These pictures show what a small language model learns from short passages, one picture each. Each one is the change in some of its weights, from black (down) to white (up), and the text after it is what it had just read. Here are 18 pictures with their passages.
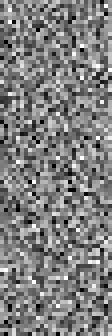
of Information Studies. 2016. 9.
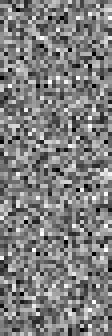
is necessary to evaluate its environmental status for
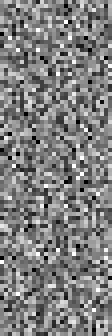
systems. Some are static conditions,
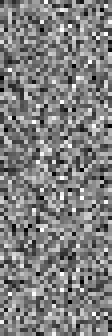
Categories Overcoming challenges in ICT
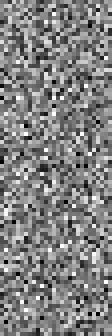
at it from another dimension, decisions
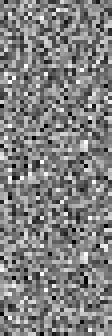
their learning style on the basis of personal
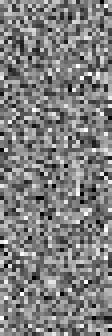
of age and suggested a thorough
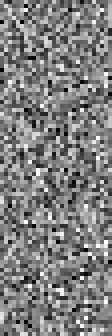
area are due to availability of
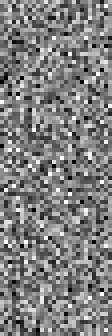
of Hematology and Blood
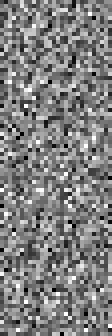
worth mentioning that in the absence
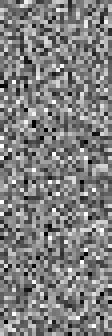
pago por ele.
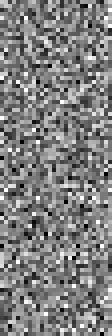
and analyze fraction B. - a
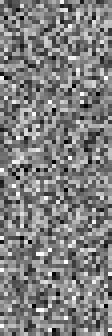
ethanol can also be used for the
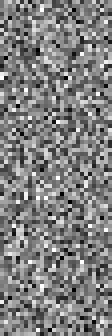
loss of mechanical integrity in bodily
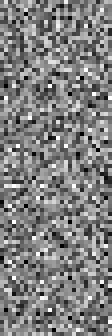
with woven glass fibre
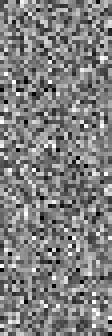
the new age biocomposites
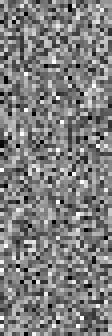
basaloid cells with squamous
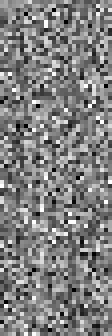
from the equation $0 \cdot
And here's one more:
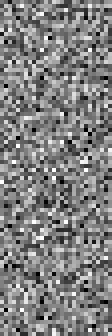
goal of natural language is to promote
